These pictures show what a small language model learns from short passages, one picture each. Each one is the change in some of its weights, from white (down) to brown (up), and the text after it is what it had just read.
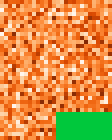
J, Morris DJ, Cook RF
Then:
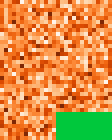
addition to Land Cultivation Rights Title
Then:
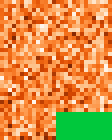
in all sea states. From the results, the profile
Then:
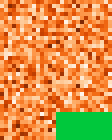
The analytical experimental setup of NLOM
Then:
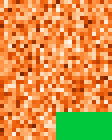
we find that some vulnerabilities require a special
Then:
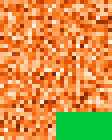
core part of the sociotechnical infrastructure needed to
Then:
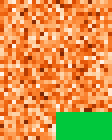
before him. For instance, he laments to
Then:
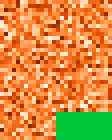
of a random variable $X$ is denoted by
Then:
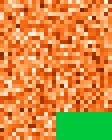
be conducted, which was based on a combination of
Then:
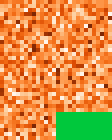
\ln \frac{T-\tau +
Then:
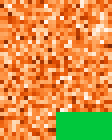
the apparent change in linewidth for this source is
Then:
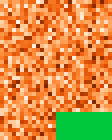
be relevant in the chemical potential. In addition, pointy
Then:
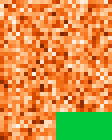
as the children swiftly move through
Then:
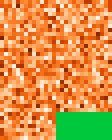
have a strong belief about continuous correction of
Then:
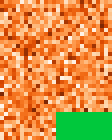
system though the Artificial Intelligence.
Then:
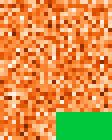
at the prefectural level to newspapers
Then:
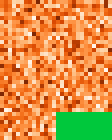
treated as free parameters to be fixed by fitting
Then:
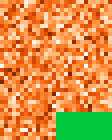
the value $d+\gamma(x)$ is equal to
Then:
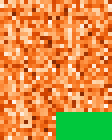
and on the following day discusses it in group with
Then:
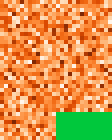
Grey wolf optimizer Particle
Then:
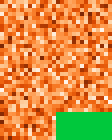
and J.~A.~Wheeler. \newblock
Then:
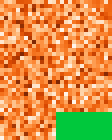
With combined antibacterial treatment, the effect of
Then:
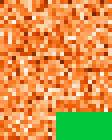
using Ramsey-type membrane
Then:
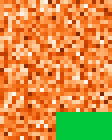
STEEL FOR CONCRETE
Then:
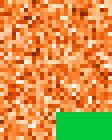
rev.** are transferred back to the
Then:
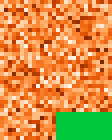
shadow involving global random unitaries available in current
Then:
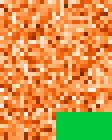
to induce read disturb errors that corrupt
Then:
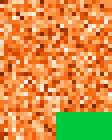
and legacy geometry (right), illustrated on
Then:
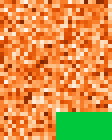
obtained perpendicular to the jet axis
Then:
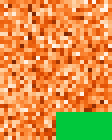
suitable medications. Human activity
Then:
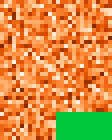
and self-absorption. The {\it
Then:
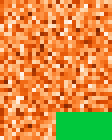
E : Writing - Review &
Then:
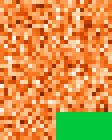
(but we have used the whole volume in the
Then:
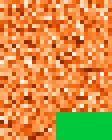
Hadamard (or Walsh) code.
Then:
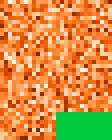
has been narrated in another place. As
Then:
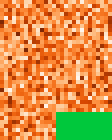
of the unknown output parameter due to the change in
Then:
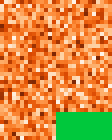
Italy. Her research interests are in data
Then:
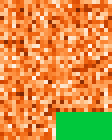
without significant effort. It corroborates the
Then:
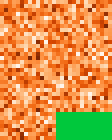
“value logics” by partner Partner
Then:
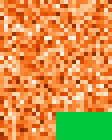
protecting IoMT networks from adversaries
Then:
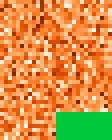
Tetiara Society website and from
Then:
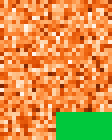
or preferentially swept, at
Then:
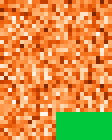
processed using the Gwyddion software
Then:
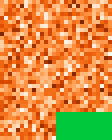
the provided dataset." The research will evaluate if it can
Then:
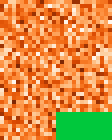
outgoing boundary condition for $\tilde
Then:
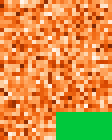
recognitions align with developments in the regional
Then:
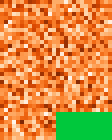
area of mesopores, which decrease by about 30
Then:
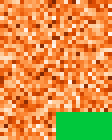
moisture (Meena *et al.*,
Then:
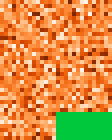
precisely their face-on projections)
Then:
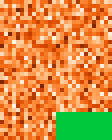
and analyzing linguistic features from supporter
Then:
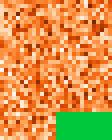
as-cast (806 HV). **Figure
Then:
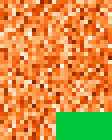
HIV services: ART initiation and time
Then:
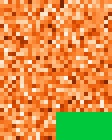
Symmetry-adapted Framework}
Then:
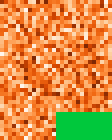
losses exceeding ₦1.9
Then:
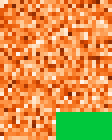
Khiva to Astrakhan through
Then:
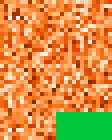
in-plane magnetic fields, $B \approx
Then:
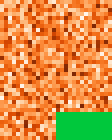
upwards of 20 dB. Both experimental and numerical
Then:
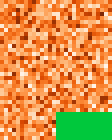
as “Human Exemptionalism
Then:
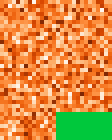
parameters for plate exchangers are listed in
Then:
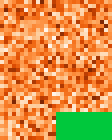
paradigms of indicator approaches [Journal].
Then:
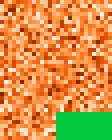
Politica, DOI:
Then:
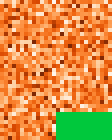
The essential goal of implementing curriculum with
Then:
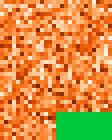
purpose of this study is to analyse and evaluate
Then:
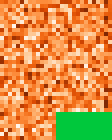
extrapolate the missing lemmas using
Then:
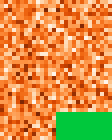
in total, starting from the first idea to
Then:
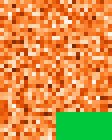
number of companies and candidates must be
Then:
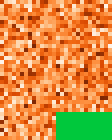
library. The effectiveness of these
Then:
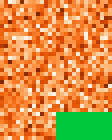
portable electronic enclosures. Short
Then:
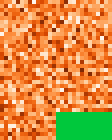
unchanged on any segment of the
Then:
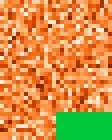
potential, to low $T$ and high
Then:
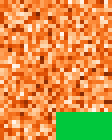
$S_R$ for lifetime-based
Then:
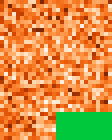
of the exploration and appraisal program and the
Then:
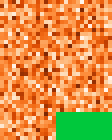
may skip relevant nodes), HDBMS
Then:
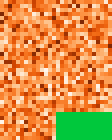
The evaluated models are DGCNN,
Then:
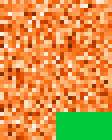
G: Sutureless and Glue-Free
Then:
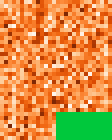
task was carried out by applying the spatial analyst's
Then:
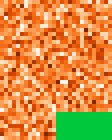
the fitted range of chemical potentials is small
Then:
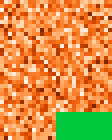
on all participants. Each case underwent specific
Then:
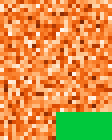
VHE $\gamma$-ray atronomy). The data
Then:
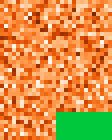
function Monte Carlo (GFMC) simulations
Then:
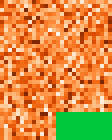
are unknown problems in determining the
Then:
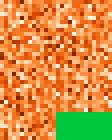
& SK-II & SK-III \\
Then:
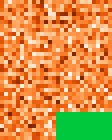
icons, a distinctive trait of the
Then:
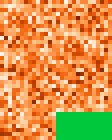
process. 2. **Bhingarkar,
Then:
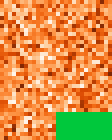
these TLS, except for a signal we
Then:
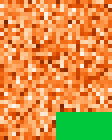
criteria. The Net Present Value
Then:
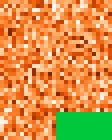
I_{A, B}$ changes. We calculate
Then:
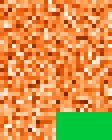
efficiency of \qty{99}{\percent} and
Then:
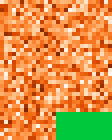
human. Continuous hand gesture
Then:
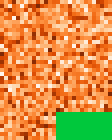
polyesters produced by bacteria under
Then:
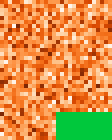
to envisage any astrophysical scenario
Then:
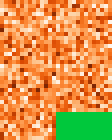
based on epoxy resin reinforced
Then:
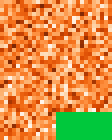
play roles to various degrees (but not
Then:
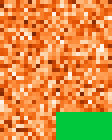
drawn from $v$ and all of them are
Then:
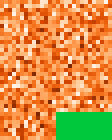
would remain invariant under $g$. Therefore, if
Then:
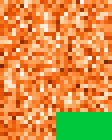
the case of the BLR emission we assume that the
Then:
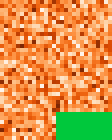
decisions based on expert knowledge and numerical methods which allow
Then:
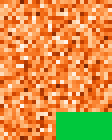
(\ref{SchHO}) could also have been derived
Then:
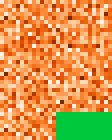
1993** **SUPPLEMENTAL
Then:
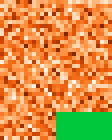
Points (NCP), which coordinate high tech
